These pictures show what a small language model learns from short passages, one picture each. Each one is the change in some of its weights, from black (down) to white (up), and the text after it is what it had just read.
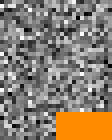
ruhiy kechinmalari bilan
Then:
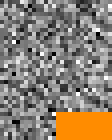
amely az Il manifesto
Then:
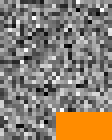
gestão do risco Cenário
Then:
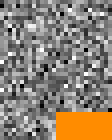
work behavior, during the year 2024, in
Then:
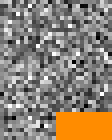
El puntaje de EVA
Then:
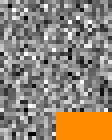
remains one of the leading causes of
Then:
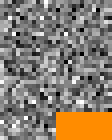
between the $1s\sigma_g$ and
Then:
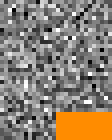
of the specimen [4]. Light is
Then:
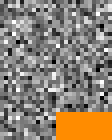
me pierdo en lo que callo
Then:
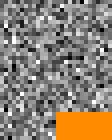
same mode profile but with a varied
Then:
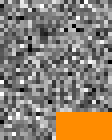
Altaş, Nurullah.
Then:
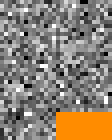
largest $I_c$ enhancement
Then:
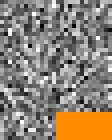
extragalactic emission and the
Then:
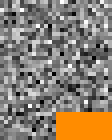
to the conduction band. If the charging
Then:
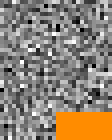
stavkasi ilmiy asoslanmasdan
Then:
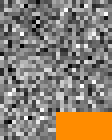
challenge, namely the search for
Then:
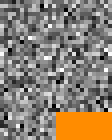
far too complex to be directly attacked by
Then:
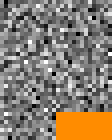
a null result. The HUU proper
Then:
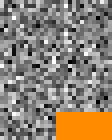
been limited, and peaked at times of
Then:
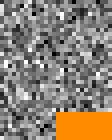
For Librispeech, we use
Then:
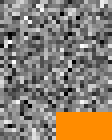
urgência de reexaminar as
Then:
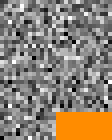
a extinção de animais e
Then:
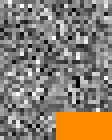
kvality v laboratórnej
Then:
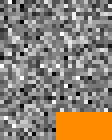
results, while the original second-order
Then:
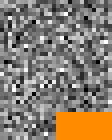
sinov tariqasida 1-9
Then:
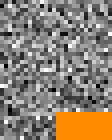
the discussion of Laguna and Zurek
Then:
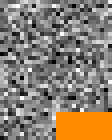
be necessary.}. The general definition of the
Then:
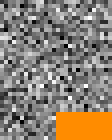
in the direction of the reciprocal lattice
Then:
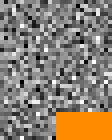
(open symbols) of the presence
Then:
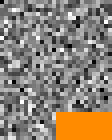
competence of future hotel
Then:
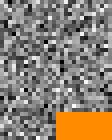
umuman jamiyat axloqiy
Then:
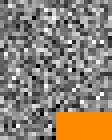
interacción entre estas personas y su
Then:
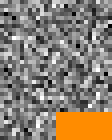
Сула / Sula River река
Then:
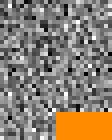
undirected, and connected graph
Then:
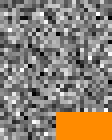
pronounced performance reduction for smaller
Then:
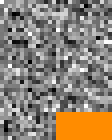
\exp\left[i \left(
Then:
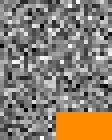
qo'llashni umumlashtirib
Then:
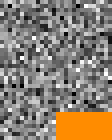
спорт билан мунтазам
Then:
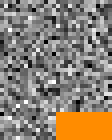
Euclidean distance, error terms depend
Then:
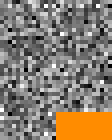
the prompt: \"A bank
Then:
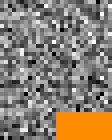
[1] R. Briesemeister
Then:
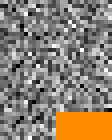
much larger factorization scales the presence or
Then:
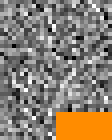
we conducted an engineering review of the
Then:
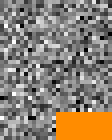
total number of spins in the system is $N
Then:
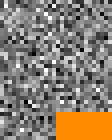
del hogar digital conectado. En
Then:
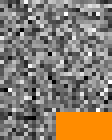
innovatsion jarayonlarning ta'lim
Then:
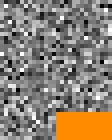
juda dinamik xarakterga
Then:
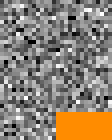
{\hat \theta}}$. Recalling that
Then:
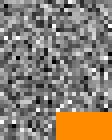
B. Fauqu\'e, L.
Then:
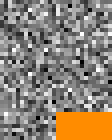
in which case we may not be able to
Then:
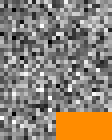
meaning the best parameter set $\hat{\theta}$,
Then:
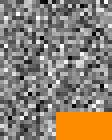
давлат тиббиёт
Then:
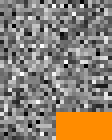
dans les communes de Kouandé,
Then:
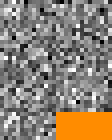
diálogo intercultural en la
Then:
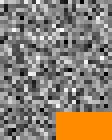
\end{description} Even so,
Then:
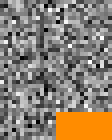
at tangentens hældning til
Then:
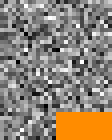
author upon reasonable request.
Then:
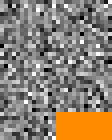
thin films can be tuned over a
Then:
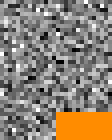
pobladores de la región.
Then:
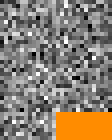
damping.} Oscillators with
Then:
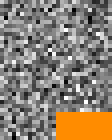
t = 10 represent the position of a clock
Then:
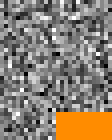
berkelanjutan melalui
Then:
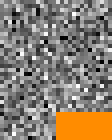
duplas foi aferido a partir
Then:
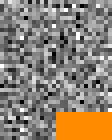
Surabaya. Jurnal
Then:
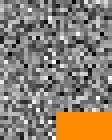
Namangan at the End of the 19th
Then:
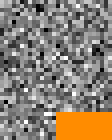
state of Agile”, Disponível
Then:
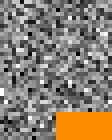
choice of $\rho$ (or $g$)
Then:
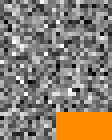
a violation is inevitable if one
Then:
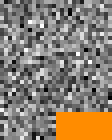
mean squared electric field, $\langle
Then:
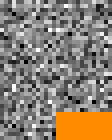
\beta =\frac{d\phi
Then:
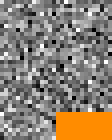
délimiter les pouvoirs, à
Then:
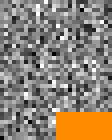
Migratsiya ko’lami,
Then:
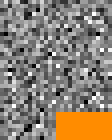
Tadqiqot natijasida
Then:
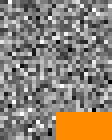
in our theory as a `massive' deformation
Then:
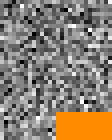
of a nuclear explosion can lead to very
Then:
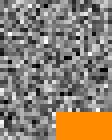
sensitive and she wants to
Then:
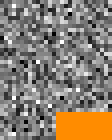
of $\overline{S_2}$ and
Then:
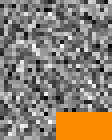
du Togo et au Bénin
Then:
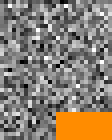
to modifications, as demonstrated by equation
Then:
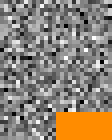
hám jantasıwlar,
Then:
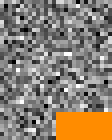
para dores abdominais às
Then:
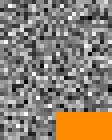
of CR energy injection per SN.
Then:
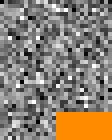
states of the odd-odd nuclei in
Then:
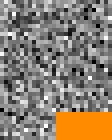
lokasi, pendidikan,
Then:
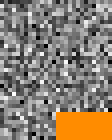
a key objective of investigations in
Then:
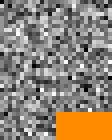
$\mathbb{F}_{2}$ denotes
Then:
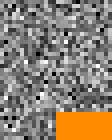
electrical characterisation. This technique allows
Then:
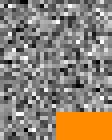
stray light from the outer region to the
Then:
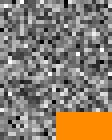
transport''. This means merely
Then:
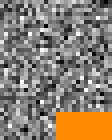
sufficiently different correspond to distinct
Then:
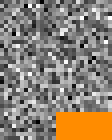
va oʻrta maxsus
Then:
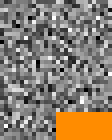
Влияние привлечения
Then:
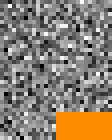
to degree centrality (it can be
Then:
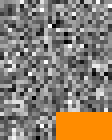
extracted at each location along the
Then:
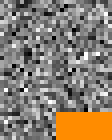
the optimization settings remaining consistent with
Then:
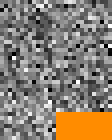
the null hypothesis,
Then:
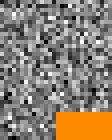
F=\tra\left( \hat{\rho}
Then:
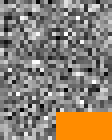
ifodalaydi. Innovatsion
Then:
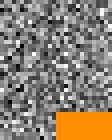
last option was intended to prevent
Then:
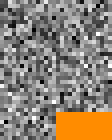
texnogen chiqindilar miqdori
